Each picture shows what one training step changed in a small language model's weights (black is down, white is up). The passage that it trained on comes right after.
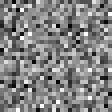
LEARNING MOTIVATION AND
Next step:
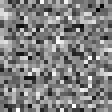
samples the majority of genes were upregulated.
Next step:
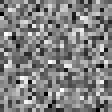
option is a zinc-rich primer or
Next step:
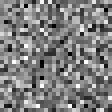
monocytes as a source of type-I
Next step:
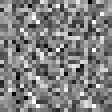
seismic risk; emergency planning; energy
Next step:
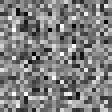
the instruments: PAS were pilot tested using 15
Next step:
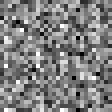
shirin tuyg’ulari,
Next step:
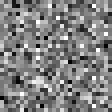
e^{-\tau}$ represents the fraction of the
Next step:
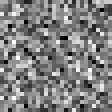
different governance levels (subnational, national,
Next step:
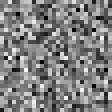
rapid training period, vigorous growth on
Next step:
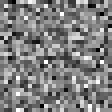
Ontologies, first of all we must analysis
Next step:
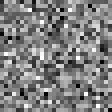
glaciers expand across a given territory and
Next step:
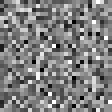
are closely related to both the extent and severity of
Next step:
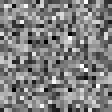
inclusivity these days. Finally, we show
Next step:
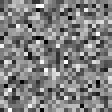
metadata, these alone often provide insufficient information to support
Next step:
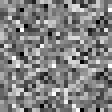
of B 12 deficiency of 28%. The
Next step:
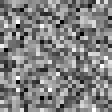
Various control schemes haven proposed in
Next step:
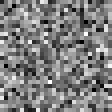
bytes sent by the LoRa
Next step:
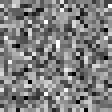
components, that is, through transfer pricing.
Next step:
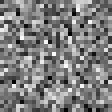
interpretations were done independently, with no
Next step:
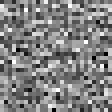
and deposition of airborne
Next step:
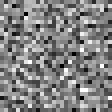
Materials Science*, vol. 63,
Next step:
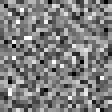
that is very powerful evidence as well.
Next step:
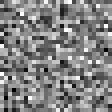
to confront the significant environmental challenges faced by
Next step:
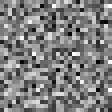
model. Shows the components used in this
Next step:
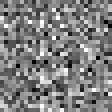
bound state, one may take linear combinations of
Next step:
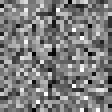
These findings suggest that this surgical approach can substantially
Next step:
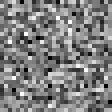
in content discovery**, so that users are exposed
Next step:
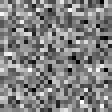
Bloomsbury Publishing:
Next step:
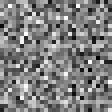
ease of using online learning platforms. -
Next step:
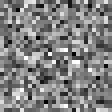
Only the original brick building of the
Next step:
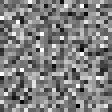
recordings' data. To consistently report such metadata
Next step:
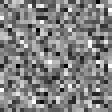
e-government implementation can bring to the
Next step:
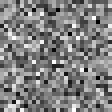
plates (one for each) using the
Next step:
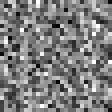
process of creating Xiangxi paper
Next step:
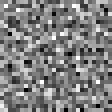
of Vascular Surgery of the
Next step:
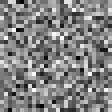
in environmental areas. Disclosure of Human
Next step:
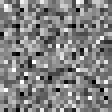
municipal wastewater treatment plants. The examined
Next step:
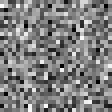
decision-makers in managing inventory more
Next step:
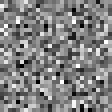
The limb electrodes were attached to the
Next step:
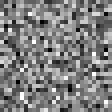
was performed by moving the tip in constant current
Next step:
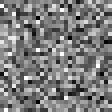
6.04 was used. In addition, a
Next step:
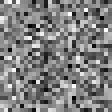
with lived experience tapping into all
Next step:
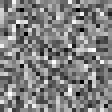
measure of weight (approx. 2.97
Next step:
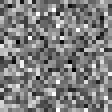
to elicit data from the participants in terms of
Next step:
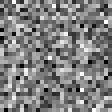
shore or from the boat. Unmanned
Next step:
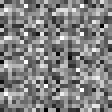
THE SERBIAN SOCIETY
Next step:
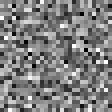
describes the main features of Smart City mission
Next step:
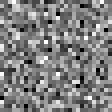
the relationship between changes of temperature in the
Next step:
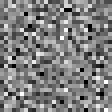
into emerging smart city traffic management systems, supporting
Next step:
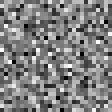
the multilayer d-spacing was always
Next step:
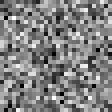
Challenges of including people with disabilities in
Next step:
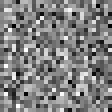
sector, gender, and region. Across
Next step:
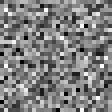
Professor (Emeritus),
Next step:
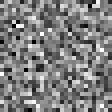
less autonomy in these settings compared to community
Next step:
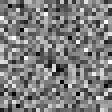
1. **Creation and configuration:** The
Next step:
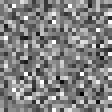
backscattered electron image Fig 8a
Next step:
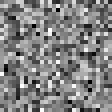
much less carbon monoxide^[15].
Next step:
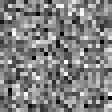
and neurodevelopmental disorder?
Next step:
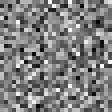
or other protection standard (possible). -
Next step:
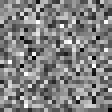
pharmacopeial standards. The tablets were
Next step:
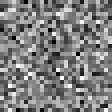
skill 3. Follow the skill's research workflow
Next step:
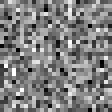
the study revealed functionally important residues in the
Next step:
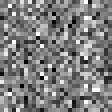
Indian cultural practices in general, and contemporary
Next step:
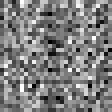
sleeping difficulties³⁵. These findings indicated the
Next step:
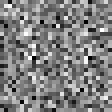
stakeholders and accordingly among companies. It is seen
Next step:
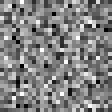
attention as a potential adjunctive treatment for
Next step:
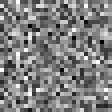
can adapt to the new system despite the technical difficulties
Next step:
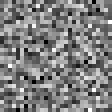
decomposition and solution. Here, the solver refers
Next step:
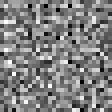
denote the number of edges labeled
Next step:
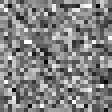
in Taraba State. The reasons for
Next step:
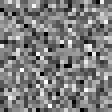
\tilde{I} -open set is given
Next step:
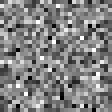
cervical dysplasia was more common
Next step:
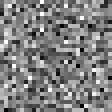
line shield but with a changed value of its
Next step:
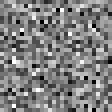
and ensure attainment of EFA.
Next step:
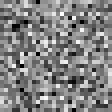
The **corresponding risk** (and
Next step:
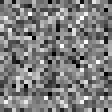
Solutions for Alzheimer's
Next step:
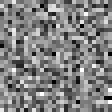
and Methods. This study was conducted on 132
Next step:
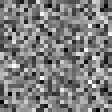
9. ETHICAL STANDARDS
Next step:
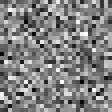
Keywords: ICT, teaching reading
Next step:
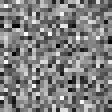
example of a highly influential 12th century Islamic
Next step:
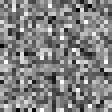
Ester taken = 2 g. AlCl₃
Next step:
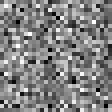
Nomidagi Rossiya
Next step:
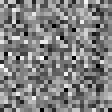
Grade Teachers in terms of Gender.
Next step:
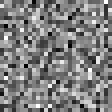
additional costs that a TSO experiences in order to
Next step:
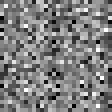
farms engaged in sustainable and traditional agriculture.
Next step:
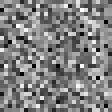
cut in oil and gas production. A principal procedure
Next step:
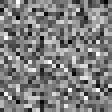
will provide additional information to the receiver set that can
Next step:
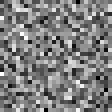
of plant diseases in the field. This can potentially
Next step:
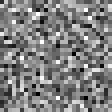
in good standing” and institutional responsibilities)
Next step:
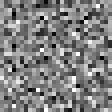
for the distribution D_S of the unknown set
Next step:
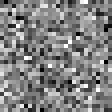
Based on the analysis of the above factors, it
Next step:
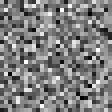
use RFID location techniques based on integrating
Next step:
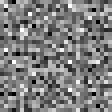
and implementing a stepped care approach to the management
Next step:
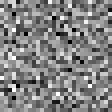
pdf The Characteristic Function of the
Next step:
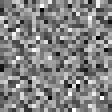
most data are not kept in a suitable format to
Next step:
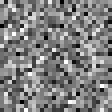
implications for diagnosis and treatment. Case Presentation
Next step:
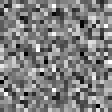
PDP and the peak of the noise. The
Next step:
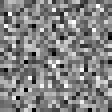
study polymer cork composites have been studied for
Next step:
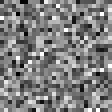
in the digital era is that words that were
